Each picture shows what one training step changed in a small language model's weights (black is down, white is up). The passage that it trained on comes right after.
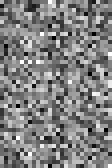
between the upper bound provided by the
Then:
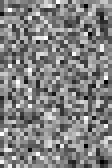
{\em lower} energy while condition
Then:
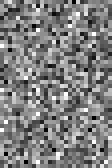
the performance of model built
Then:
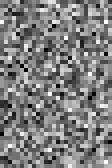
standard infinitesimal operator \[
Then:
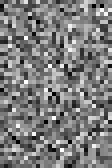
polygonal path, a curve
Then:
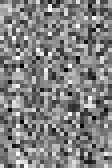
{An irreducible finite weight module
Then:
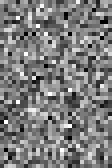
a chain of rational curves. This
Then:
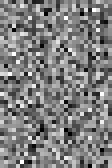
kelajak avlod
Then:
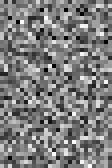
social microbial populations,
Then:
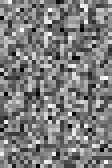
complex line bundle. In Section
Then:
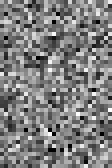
seen from the table, the numbers
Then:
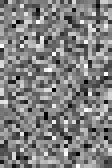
Colombia*. Unidad
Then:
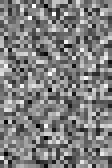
therapy on carpal
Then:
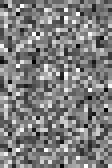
is contractible is analogous
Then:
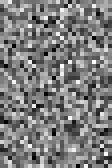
a word over $G$ on
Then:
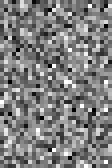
Kostprijs en het
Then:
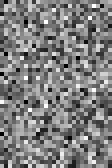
the numbers of events passing the
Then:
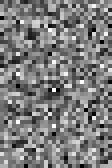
between two qubits, say as
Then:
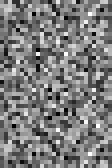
center-of-mass of
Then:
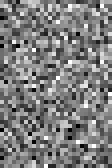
the limit $a \to
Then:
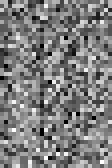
sequences split, since the groups in
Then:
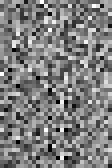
10 is, of course,
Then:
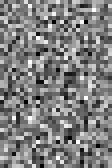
top fifteen features by
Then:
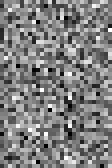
easily copied or can be
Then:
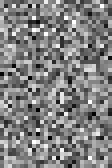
action and hence any saddle
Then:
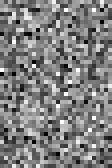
$, depending on the position $\mathbf
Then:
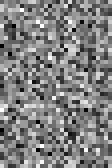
obreras junto con
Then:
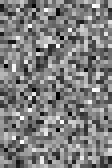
endomorphism $\varphi$ of
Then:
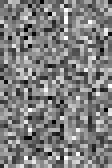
the modulator is estimated from
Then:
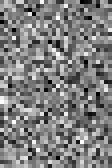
stimulated ripening
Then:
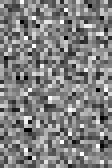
les qualités dont
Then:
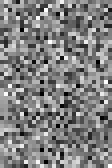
further investigating the applicability
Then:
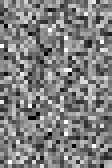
the remaining cells look very much
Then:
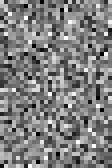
equation governing the field is
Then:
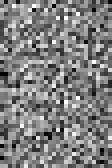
is to include the interior of the
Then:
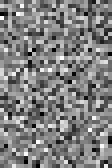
that we used from both suits
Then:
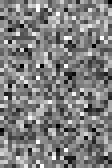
aylandi. Badiiy
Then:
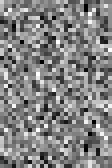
Kurva Gabungan
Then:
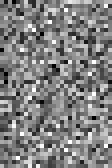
standard deviations of the estimation errors
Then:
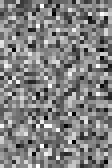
domestic general theory of
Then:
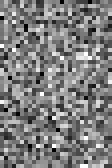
in disordered media,
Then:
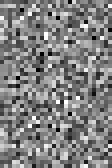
size implementation is to ensure that the
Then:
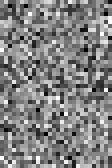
$K$. We break this
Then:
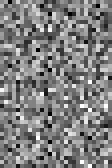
v Hohhot
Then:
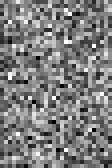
consistent with the FiM ground
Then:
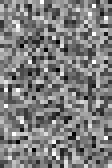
we choose to ignore prior
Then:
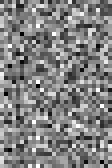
muassasasining innovatsion
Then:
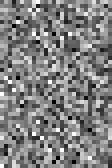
Here we mention a paper by
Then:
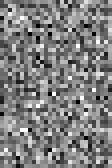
ningún momento se
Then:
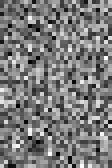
la difusión, y para
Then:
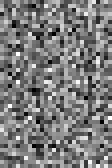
поведінки та
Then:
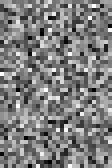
within the class of representations with the
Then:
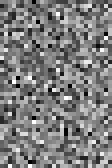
equations, we can have two types
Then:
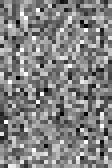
de l'Innovation.
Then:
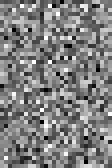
bibliographical review study was
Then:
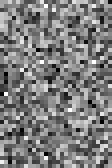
of the same type. Assume that
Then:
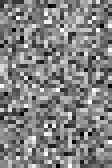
In terms of bias and variance the
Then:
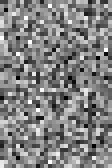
Period} The conservation of
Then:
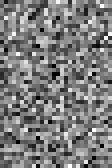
redshift range, with parameters for the
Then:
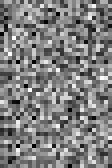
using the local solutions in the above
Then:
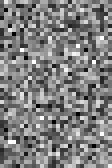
of the associated weighted graph's
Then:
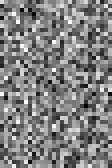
converging as $N$
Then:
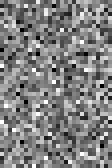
2002). Com subsídio
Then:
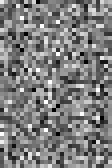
\leq \infty$. If
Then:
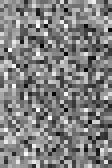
Rushana Jamol
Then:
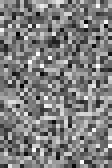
network deployment in the
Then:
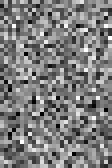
the answer for $s$
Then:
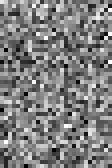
field needed, and the solid line
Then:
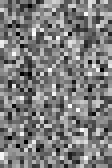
оценки – «в
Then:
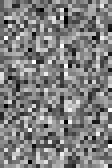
was possible to achieve great
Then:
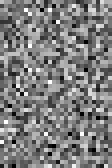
\begin{align} &
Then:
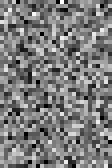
anestetizzare il
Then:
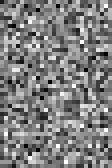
base em interpretação visual e
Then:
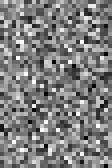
a softmax activation with
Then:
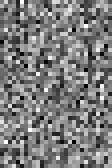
de 12 professionnels
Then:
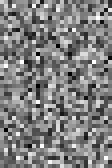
estimation, and it offers
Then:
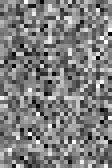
în finanțarea
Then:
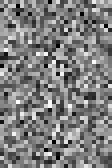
bias or skew our understanding
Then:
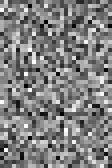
have demonstrated in this paper.
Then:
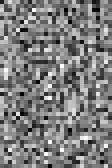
stabilise all untwisted
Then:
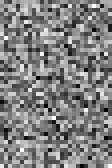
of models for the Dipole
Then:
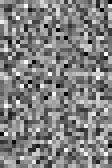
tibbiyoti bo'yicha
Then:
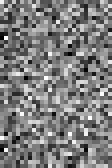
shock front. \item
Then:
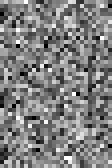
dan *Cymodocea
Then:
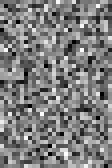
tyle ude- ¹
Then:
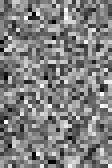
more appropriate for the reference state.
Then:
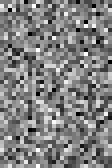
Class Theory NACT
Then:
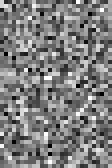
the peak signal-to-noise
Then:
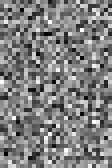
from dipolar interactions, finding
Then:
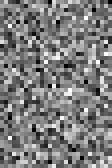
least for $\theta \in
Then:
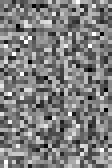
this original set of parameters resulted
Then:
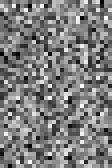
na assistência às
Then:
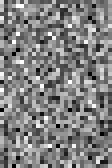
find that the constant electric field increases
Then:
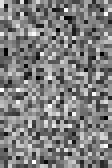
way to test the Bryant
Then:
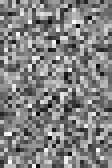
polar as well and for any of
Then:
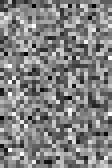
the sum of two primes;
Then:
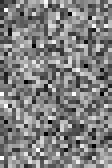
for the signal modes. As the
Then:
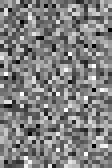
type \ref{item:
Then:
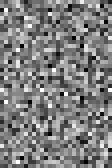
as $u_L \bar
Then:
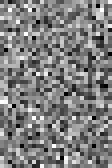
which is regulated to a certain
